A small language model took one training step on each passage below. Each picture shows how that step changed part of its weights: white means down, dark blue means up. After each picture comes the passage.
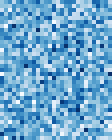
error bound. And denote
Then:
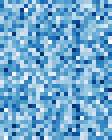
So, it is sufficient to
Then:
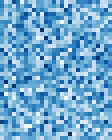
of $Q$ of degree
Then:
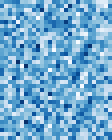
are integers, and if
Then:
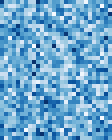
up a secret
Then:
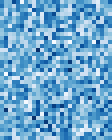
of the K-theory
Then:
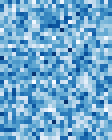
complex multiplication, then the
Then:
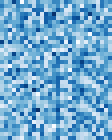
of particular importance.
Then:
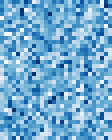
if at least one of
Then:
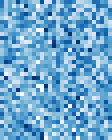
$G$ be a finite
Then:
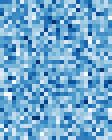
a motor torque
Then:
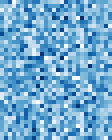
transitive}, in the sense
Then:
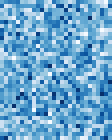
are defined by the generating
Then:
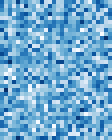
$W$-invariant subspaces,
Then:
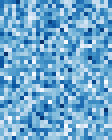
the material derivative,
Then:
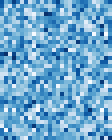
with the correspondence between the
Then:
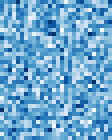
the $\nu$-density
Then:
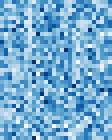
will call the objects whose isomorphism
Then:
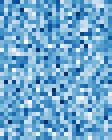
for the point-wise
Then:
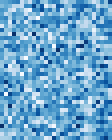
not neglected.
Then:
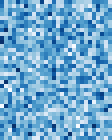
$R$ the corresponding equivalence
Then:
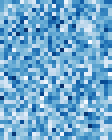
arithmetic that will
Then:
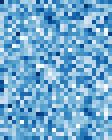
problems that are required to be
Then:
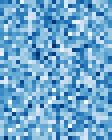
a configuration of a conic
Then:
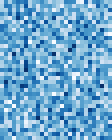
\cdot \bigg(
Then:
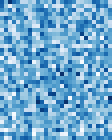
random homeomorphisms in
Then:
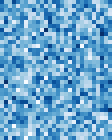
from the discussion in the previous
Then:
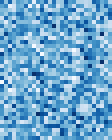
First, we observe that
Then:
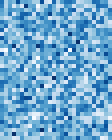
$g$ are relatively
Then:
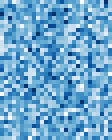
a Milnor sphere
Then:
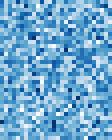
$m$ goes to
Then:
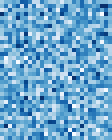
\end{align} If
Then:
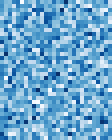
of degree $\deg H$
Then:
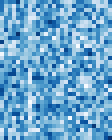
the first block in a
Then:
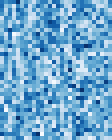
the dimension is not fixed
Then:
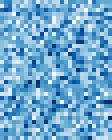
go to zero. Then,
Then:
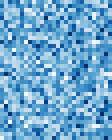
is impossible. To
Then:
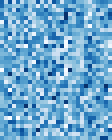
solution with certain special properties was
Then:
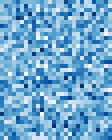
\Set{Z}$, otherwise
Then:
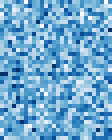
us consider \beas
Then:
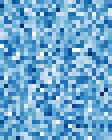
on the disorder probability space
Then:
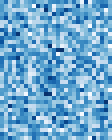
the Calabi's
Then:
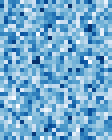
and gives analytic expression to
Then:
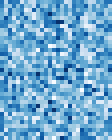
and both leading coefficients of
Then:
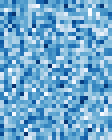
is akin to
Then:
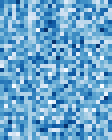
the parameters $\ipar$
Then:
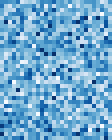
enable the overcoming
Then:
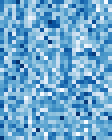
the $k$-chain
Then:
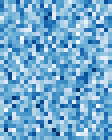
it is also unknown if
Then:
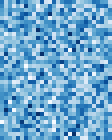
$r$ columns of
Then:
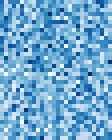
and for a ball
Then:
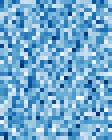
parabolic and they are
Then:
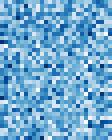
\begin{pf} Suppose
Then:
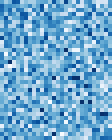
in this case is finite.
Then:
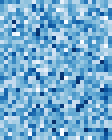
construct Padé-like
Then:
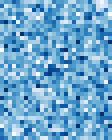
are quadrangles and the
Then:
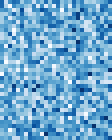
together with its graph in Figure
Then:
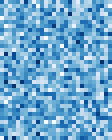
let $V^\omega,
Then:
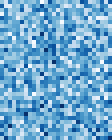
i_l \leq
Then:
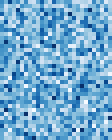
set and let $f:\
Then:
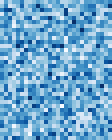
\circ T$. In the
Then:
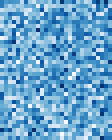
need to be explicitly
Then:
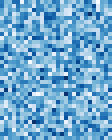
of them we can draw the
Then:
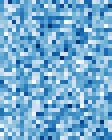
properly embedded in the
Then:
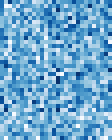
graph is constructible in
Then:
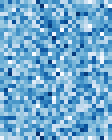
weak semiprojectivity,
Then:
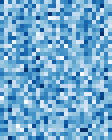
For $n \ge
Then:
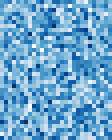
obtain an inductive
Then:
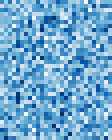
\in\N $, let
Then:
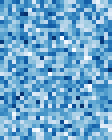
as $01$ words in
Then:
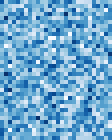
In some examples, we know
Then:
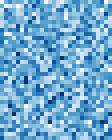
at least one of $\langle
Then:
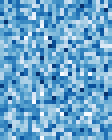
(two separated line).
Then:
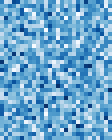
for all $v\in
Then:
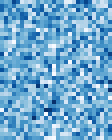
in contrast to the
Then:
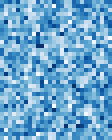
transmits the location within
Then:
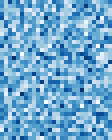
is easy to verify that
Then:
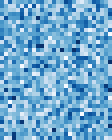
This means that we can consider
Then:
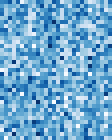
a linear system that is
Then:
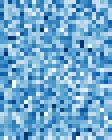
is a vertex of the triangle
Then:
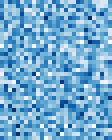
is quite common when
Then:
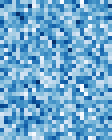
{\em load}
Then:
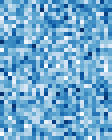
recall here that the Thom
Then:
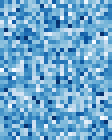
proof also employs a
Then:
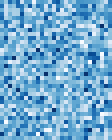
is non-symmetric.
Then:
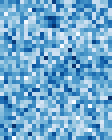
described the strategy of the
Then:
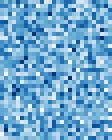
$\qs$ In order
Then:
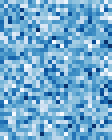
equals the Klein
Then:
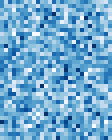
derivatives of $x$ and
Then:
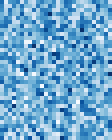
and $q(z)
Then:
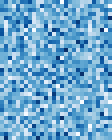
Convergence Theorem. The
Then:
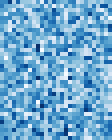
approximability sets in Section
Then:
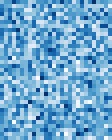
the temperature scheme
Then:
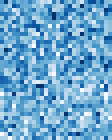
(recall that we already
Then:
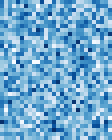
$x$ is a vertex
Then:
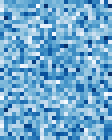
collocations per
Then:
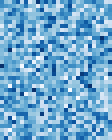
to find $l$ for
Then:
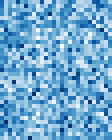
$0\le \alpha
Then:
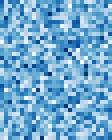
and the Early
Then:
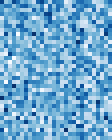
that for any smooth algebraic variety
